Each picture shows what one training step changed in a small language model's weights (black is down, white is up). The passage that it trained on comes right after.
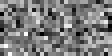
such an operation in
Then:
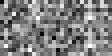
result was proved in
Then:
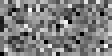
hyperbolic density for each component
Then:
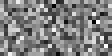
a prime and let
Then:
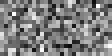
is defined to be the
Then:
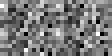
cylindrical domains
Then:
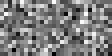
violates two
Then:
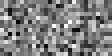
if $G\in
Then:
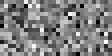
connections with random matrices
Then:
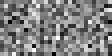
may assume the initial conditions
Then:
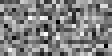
aligns with the
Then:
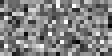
then $\mathfrak F$
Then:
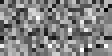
are included in the
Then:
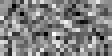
= \SF$ for
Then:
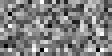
up and moving down and
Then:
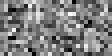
Lebesgue measure; we also
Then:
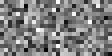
this equation. From the
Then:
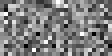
\text{and }
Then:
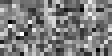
estimates of the merit
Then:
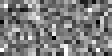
assumptions on the form of
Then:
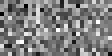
finitely many maxima
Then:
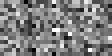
a constant independent of
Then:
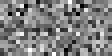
this action agrees with
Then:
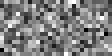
N$ (meaning
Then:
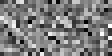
for all $j$
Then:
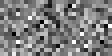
For the first matrix above
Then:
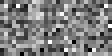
properties of random {\em
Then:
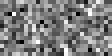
DSF process on complete
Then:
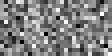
$T$ denoting
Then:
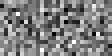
resolution and that this is
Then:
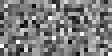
that this morphism is everywhere
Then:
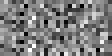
Hopf algebra structure is given
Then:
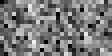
to matrix monotone functions of
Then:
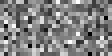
for $i =
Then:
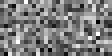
supercongruences of
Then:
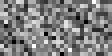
$Z$ by a
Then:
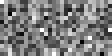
increasing function for $s
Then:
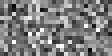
integrating in time over the
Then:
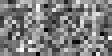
statistics. A second
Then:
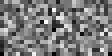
in the totally geodesic cylinder
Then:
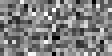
which should be minimized
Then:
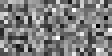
that $m > n
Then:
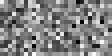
Fourth step.
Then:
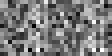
attempts to
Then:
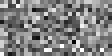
transmitting conditions $$
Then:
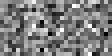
a quantized Banach algebra
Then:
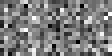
Likewise Theorem
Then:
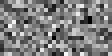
in a trivial line.
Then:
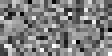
defined on $\R$
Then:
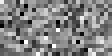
response which
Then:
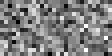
have \[\lim_{r
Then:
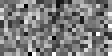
this paper is to study
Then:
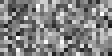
perspective but also
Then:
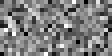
on the unit disc and
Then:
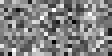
instances: the objective just
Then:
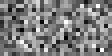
converging locally uniformly on
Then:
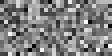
we chose for
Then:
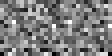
a sequence of open
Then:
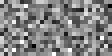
a nonzero scalar.
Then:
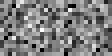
A direct verification shows
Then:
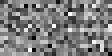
space $(T^\ast
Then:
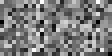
his stationary state.}
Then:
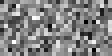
Hence, for any
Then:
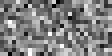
to the origin ${\bf
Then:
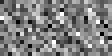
when $Q$ is
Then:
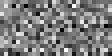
Inserting this into
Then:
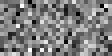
A$ l'ensemble
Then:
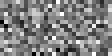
node $i \in
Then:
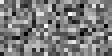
containing the outermost
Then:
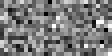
that if we denote
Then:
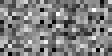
The main part of the
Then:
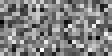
multiplier $\mu \ge
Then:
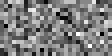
of $U$ we
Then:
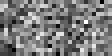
production resources is
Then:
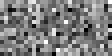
constant away from the characteristic
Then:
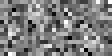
750; and operational
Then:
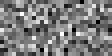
the claim of first
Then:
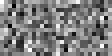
X = \diag(
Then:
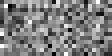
homomorphism and satisfies some additional
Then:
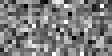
Symmetry }
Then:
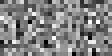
for any $x
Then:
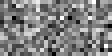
fragmentations. Let
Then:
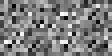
On the other hand,
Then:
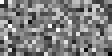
a positive martingale,
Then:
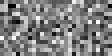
indeed it is possible to
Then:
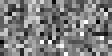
norm limit of elements in
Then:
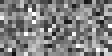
any case they are better
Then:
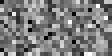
as a promising
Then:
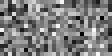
vanishing function. We now
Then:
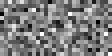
of Definition {\rm
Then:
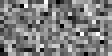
to realize a modification
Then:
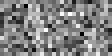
manifolds. We also list
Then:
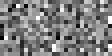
Indeed, assume that
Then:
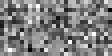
smooth, uniformly convex
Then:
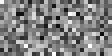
$\rpy$ is
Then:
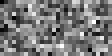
to weak convergence in
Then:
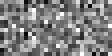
item 3 of theorem
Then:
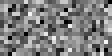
Using the definition of
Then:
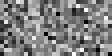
$q$ lying in
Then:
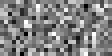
you choose one vector
